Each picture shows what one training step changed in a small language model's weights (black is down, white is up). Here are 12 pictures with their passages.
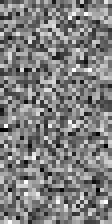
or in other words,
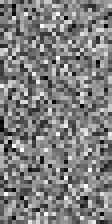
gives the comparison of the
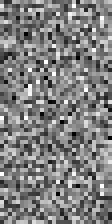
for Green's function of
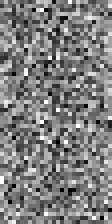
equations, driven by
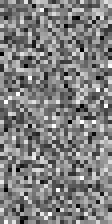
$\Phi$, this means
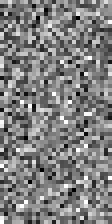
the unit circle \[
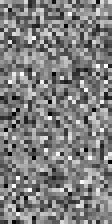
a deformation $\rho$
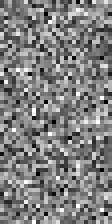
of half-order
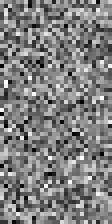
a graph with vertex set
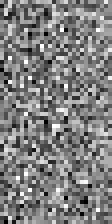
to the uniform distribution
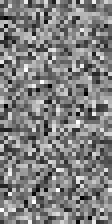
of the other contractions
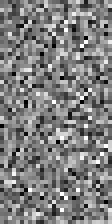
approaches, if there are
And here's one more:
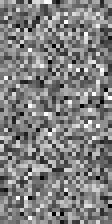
mixtures at
